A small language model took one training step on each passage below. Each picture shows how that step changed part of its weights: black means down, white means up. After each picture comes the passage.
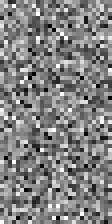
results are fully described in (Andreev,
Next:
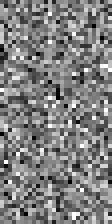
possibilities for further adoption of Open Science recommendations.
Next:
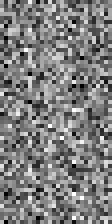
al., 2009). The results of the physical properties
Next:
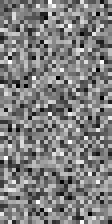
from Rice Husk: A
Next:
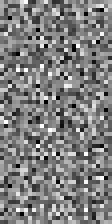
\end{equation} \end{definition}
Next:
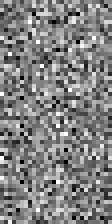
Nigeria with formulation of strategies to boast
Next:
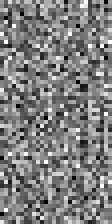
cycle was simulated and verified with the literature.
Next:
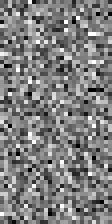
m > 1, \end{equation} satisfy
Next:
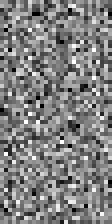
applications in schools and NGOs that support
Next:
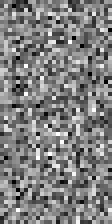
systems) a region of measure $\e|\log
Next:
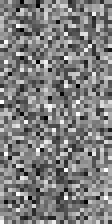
manager itself receives requests for
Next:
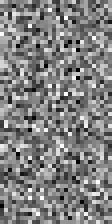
are also importance component of the wholesome development
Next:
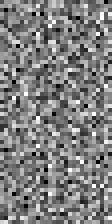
when different load scenarios have been applied from the
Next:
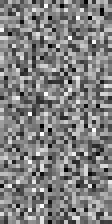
appear, and of {\em type III} if
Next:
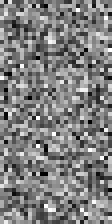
*On certain properties of spaces of locally
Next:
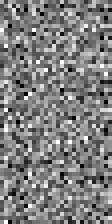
commutative (see \cite{D1}).
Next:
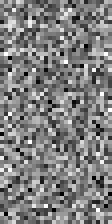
0.8% if the errors on
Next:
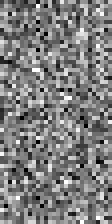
a residual error being zero at the collocation
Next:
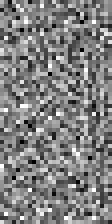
accuracy of our proposed DtN FEM.;
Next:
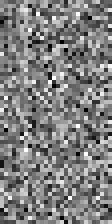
surgery, patients with hyperkinesia had
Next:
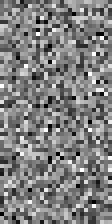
\ldots, \varepsilon_n)'$ to
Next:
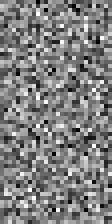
students," *Journal Sport Area*,
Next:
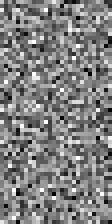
(WW = well watered;
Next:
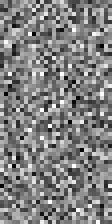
Now \eqref{4.5} follows by
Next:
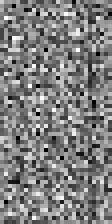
$\Phi$. \begin{defn} We say
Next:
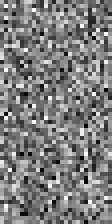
distrust and reserve.''}
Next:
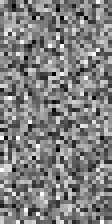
we provide a sketch of the main
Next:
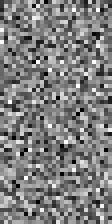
from the above definitions that \begin{equation}
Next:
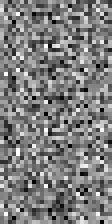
urgent preventative maintenance to
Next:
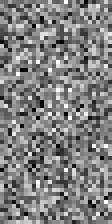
service developers and providers, and to
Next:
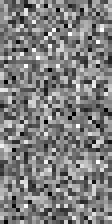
a natural hypothesis for dissipative Hamiltonian
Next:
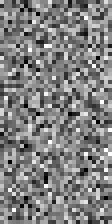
that encourages a person to carry out a certain
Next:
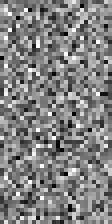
duration. To put it another way, the
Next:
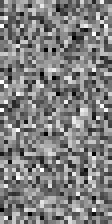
and second moments of the FPT
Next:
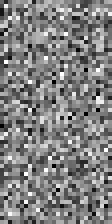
and 5.2). This shows the performance of
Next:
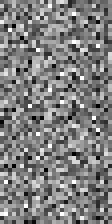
Figure 2. Figure 2. Decoded expression
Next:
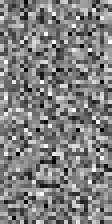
dissection of abdomen as the
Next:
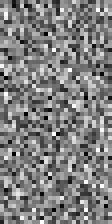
a mechanical modelling approach to more complicated
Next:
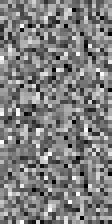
interaction stability of ant-plant
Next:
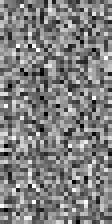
use of LLMs in international
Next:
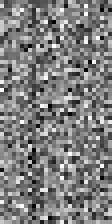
Lysychansk refinery since
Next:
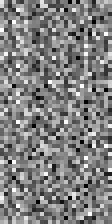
AND UNLOCKING
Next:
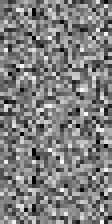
that the risk of cardiovascular disease
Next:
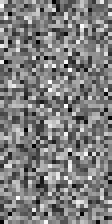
let $C$ be the largest prime factor of
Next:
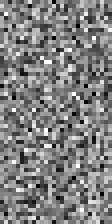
errors. However, the shape of the QO
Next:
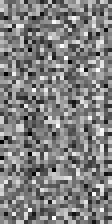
years, with urban rates near 10–15 per
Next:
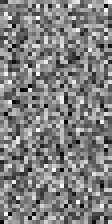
it follows that $N$ is a normal subgroup
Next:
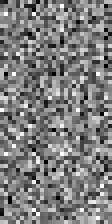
the same procedure, we determined the optimal position of
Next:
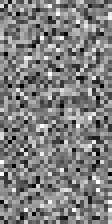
1 | Attraction Condition | Rong
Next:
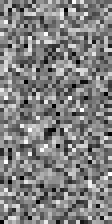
and compact set $K$ there is a number
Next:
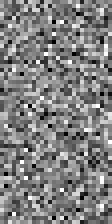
object $\refobject$, the change of shape
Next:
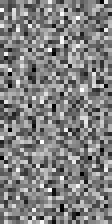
are crucial to optimizing the overall approach to care
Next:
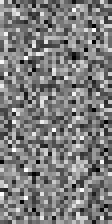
as $\tilde{K}$ module isomorphic to
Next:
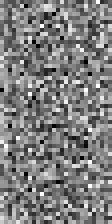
very clean to heavily
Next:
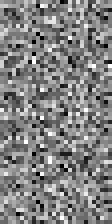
los estudiantes deben decidir
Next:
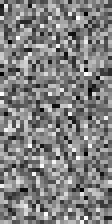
ochronnym. *Problemy
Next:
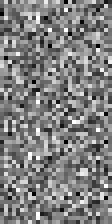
true source of information but it can also provide
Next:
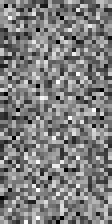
\medbreak We change the word here that in
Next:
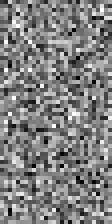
this study. Loss of contact is often
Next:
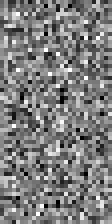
routine to construct a homogeneous system of
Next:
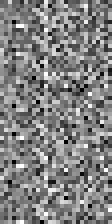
Student notes learning about engineering-specific language
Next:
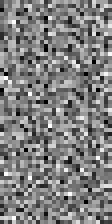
levels of ALT following *J.
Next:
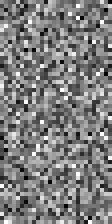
morphism (note that the $x$ in
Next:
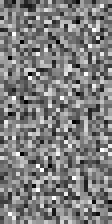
an array of LED-chips with
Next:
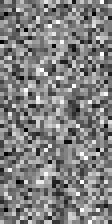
of the future”! The following topics were
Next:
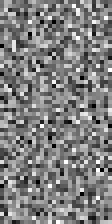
methods Academic Editor:
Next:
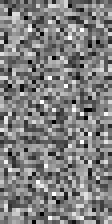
declare no conflict of interest.
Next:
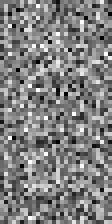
we also assume that $\pi_+$ is given by
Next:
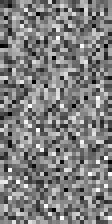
positive impact, aligning with prior studies that
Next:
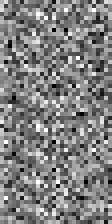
data might track employment history, home ownership or
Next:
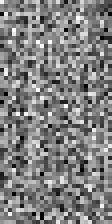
can summarise this operation with the following diagram \[
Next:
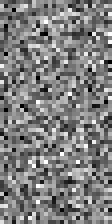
Department Of Pharmacy Practice
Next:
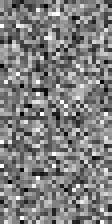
of the LGBT community themselves sharing such
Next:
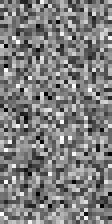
Fig. 2 5 measuring points in engine
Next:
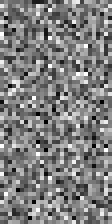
*MASS* package was used to
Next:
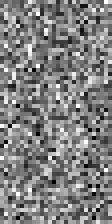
day. Transportation arrangements will be made
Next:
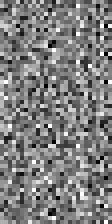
uniform continuity of the function \(t \mapsto
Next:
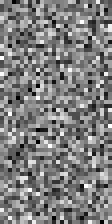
the phytoplankton present.
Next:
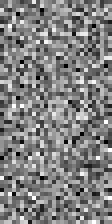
identifying their future plans about which they are far less
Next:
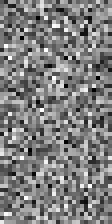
to see opportunities and find valid answers.
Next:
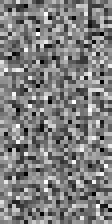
\les r)$ is of dominated variation as
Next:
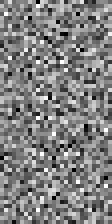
Section \ref{sec:time_per}
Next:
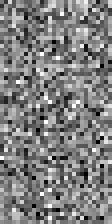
to protect against this type of attack.
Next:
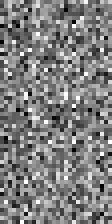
that $\mathcal H_R\subset {\rm
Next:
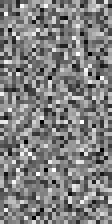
more than 3 antimicrobials from
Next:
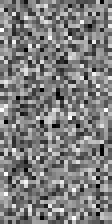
offer a diversity of styles from
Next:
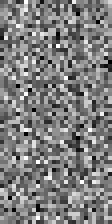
study. The systematic review conducted by Asri and
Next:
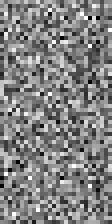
might be less. However, we can observe that
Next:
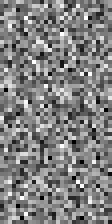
|\arg z|<\pi, $$ one has
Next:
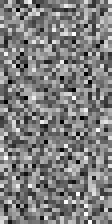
polynomial in (6.1) (and
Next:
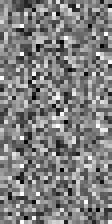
a broad-tip marker pen.
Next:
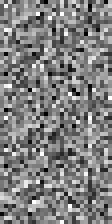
eye. P-value ≤
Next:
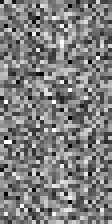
intense eosinophilic
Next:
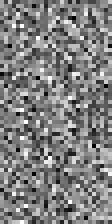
tool materials. Hardened steel was
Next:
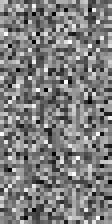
er opptatt med å
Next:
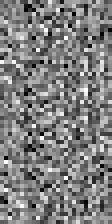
to insure educational quality in the absence of
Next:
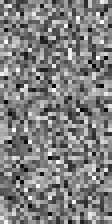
represented by a piecewise constant function
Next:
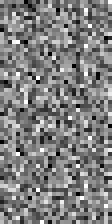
an ACO-used method for initializing reference
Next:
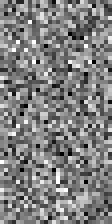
Advancing Research Assessment CoARA
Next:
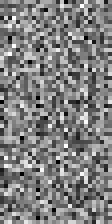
will not be able to find the right approaches to
